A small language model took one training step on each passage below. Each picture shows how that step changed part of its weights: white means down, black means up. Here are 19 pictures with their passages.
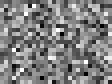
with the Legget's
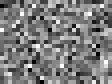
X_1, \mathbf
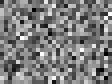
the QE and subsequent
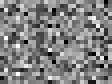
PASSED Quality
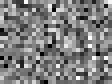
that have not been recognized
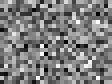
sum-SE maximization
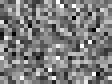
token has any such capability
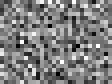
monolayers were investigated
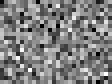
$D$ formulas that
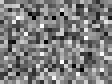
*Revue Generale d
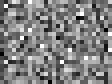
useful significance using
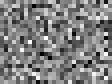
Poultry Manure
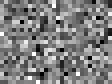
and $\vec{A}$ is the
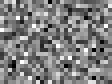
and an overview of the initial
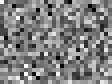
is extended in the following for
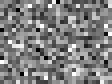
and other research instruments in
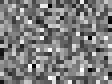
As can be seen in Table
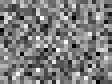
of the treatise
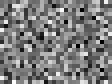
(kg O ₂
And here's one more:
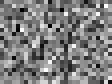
the time of admission, mass
